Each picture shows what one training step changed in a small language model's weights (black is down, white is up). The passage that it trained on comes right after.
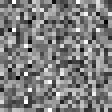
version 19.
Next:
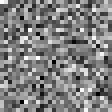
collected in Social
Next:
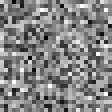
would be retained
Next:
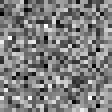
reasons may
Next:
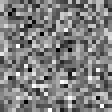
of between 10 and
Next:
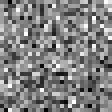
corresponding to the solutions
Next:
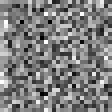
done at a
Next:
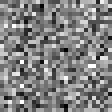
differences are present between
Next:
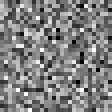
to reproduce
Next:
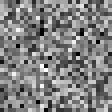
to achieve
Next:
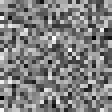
the actual
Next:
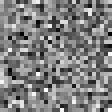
heels and a
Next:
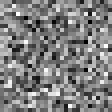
used, and has a
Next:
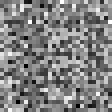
the determination of the
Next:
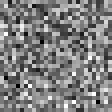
Results are given in
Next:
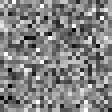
spectrum sensing
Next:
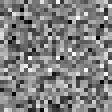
of light in
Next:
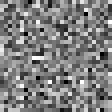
bath and power is
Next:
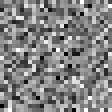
stroke compared
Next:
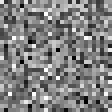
From Fig.
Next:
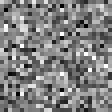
collaborative method
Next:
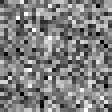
following sense.
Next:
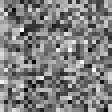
of each layer is
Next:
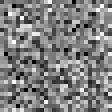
are circle
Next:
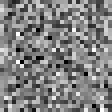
with respect to the
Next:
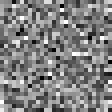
he emphasized
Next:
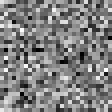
the differences in
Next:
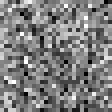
for very valuable
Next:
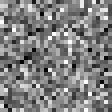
project for validation
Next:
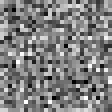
emission of an area
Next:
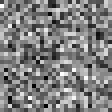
instructs on how
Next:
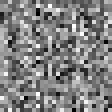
in improving
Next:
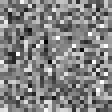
feature shared with the
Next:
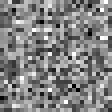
NMR and
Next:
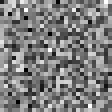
which is achieving
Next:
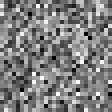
towards $\pi
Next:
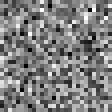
the attribute
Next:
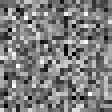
filter see Figure
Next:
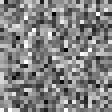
build from the very
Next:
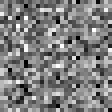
goes back at
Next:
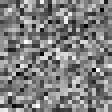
family will
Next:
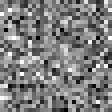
as means, methods
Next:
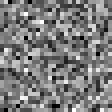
them. Partial
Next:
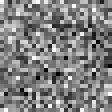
constant and the same
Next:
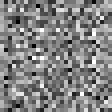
secondary education
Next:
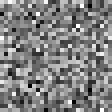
caused by their
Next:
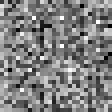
for nonlocal
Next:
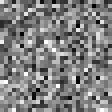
first-order model
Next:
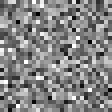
time steps}
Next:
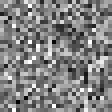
effects across different
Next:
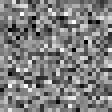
and betterment
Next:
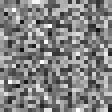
with the quality and
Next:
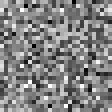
We begin by
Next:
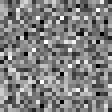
to account to the
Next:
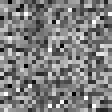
the Bessel's
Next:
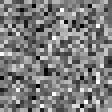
the linearly
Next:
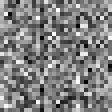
in relation to the
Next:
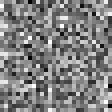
rate of 5% between
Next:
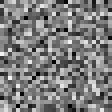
highlighting the
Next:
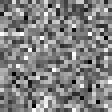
Time history
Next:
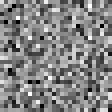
criteria to
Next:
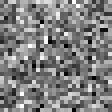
Down N L
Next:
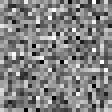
state a relationship between
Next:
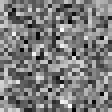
of the future
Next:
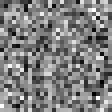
presented here,
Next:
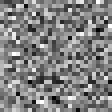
and has relations with the
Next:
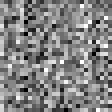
implication is,
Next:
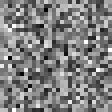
can be used for
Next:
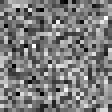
of plasma in
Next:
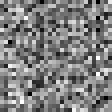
(S) if
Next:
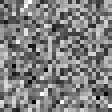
capabilities of
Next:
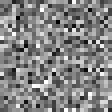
primary processing and
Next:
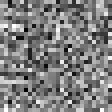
one would expect both
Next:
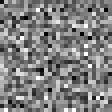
flooding and
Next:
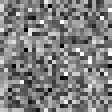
species of positive
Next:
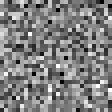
due to resonance
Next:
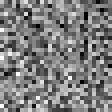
the European
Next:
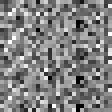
+ \bar\Omega
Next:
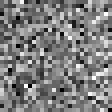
(as identified through
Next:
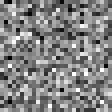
adjustment for
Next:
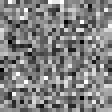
of specific gravity
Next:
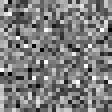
be understood as
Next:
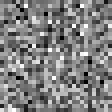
the starburst
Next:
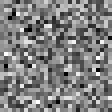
and tension)
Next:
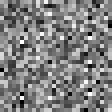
Making an
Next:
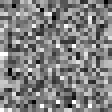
increase in the number
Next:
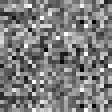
using persistent
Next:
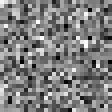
attribute value
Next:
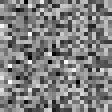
and subsequent
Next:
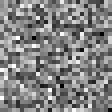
and quantum simulation
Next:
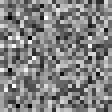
condition (I)
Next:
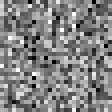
method. Then,
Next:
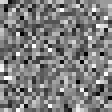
neglected by
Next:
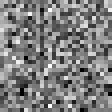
relation at the same
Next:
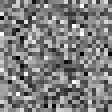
understood without
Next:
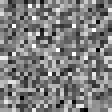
as the radial
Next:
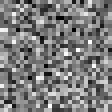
avenues for
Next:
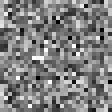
in the left and
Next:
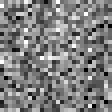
links carry
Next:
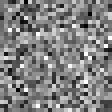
saturated in
